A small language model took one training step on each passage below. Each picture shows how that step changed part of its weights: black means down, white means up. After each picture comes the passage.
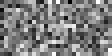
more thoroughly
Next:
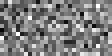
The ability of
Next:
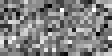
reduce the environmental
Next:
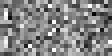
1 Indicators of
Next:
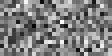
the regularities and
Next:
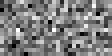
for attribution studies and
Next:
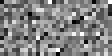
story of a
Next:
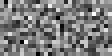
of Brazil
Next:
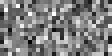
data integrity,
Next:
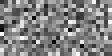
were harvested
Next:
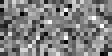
stated below.
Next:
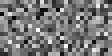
Table 5 Mechanical
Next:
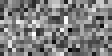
impact on academic
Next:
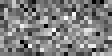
implementation of the
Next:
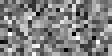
operations in this system
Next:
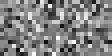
disease is
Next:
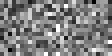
the check
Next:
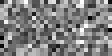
relevant structural
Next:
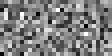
10 years of experience
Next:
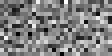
as the original
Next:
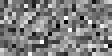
composition of the
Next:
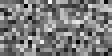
Science and technology
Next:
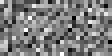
Social 86
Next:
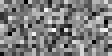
about 80% but
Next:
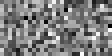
or from the weight
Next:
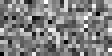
for wearing
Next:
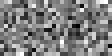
a parametric based method
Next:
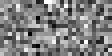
and analyzing the
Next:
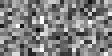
levels. In local level
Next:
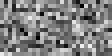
in presence of
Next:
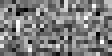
for chemical or
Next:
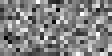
following series of
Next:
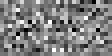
Alignment between
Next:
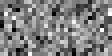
learning process, individual
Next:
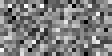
user even children
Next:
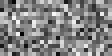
truth is that
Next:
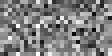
moisture in the
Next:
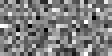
scrotum and
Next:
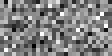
of clinical
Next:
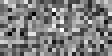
than 40 years.
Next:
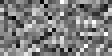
Detection with
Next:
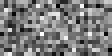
to predict the
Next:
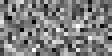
guided by the
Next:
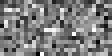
restoration in
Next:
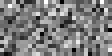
making and implementing
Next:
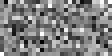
of implementation at the
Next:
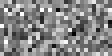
a husband
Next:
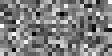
This section explores
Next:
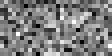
sciences only in
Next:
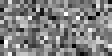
main challenges, and
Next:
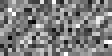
proposed for the
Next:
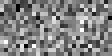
nitrogen 15
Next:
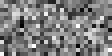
reports, were
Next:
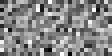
well located, as
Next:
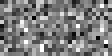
were applied. Two
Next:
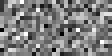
that intellectual
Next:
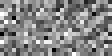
all the fibers
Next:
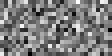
above selected features
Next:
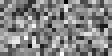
teachers. The
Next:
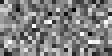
vitamin C
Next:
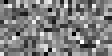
and environmental factors in the
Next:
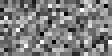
speed locations where
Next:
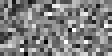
the p-value
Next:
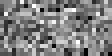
por una
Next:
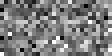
engineering education
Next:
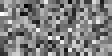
three models Rogers
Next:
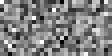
with used oil showed
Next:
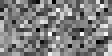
section a review regarding
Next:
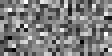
and social workers to
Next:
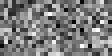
the demographic
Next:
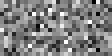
A substantial
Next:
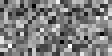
factors to reflect the
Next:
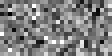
proper elaboration.
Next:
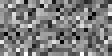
our region we need
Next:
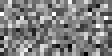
sufficient for the
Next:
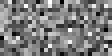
of the studied
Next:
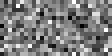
main studies in the field
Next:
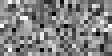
by missionary
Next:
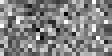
reason is
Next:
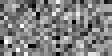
availability, making
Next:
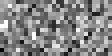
after project realization?
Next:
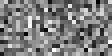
feature descriptor
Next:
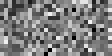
the existence of
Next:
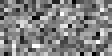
been examined, other
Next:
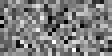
study offers
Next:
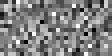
optimized formulations were
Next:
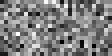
and division.
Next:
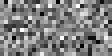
of another person
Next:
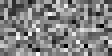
the influence of
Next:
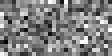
as follows: 1
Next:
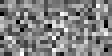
– that is,
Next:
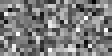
Ask questions about
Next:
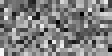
children's safety
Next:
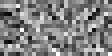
do not cause
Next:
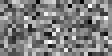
the m^{th}
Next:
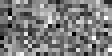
determined stored
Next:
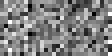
these funders are
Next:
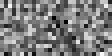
and the edges
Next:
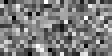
C_1 and
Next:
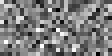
gain knowledge about social
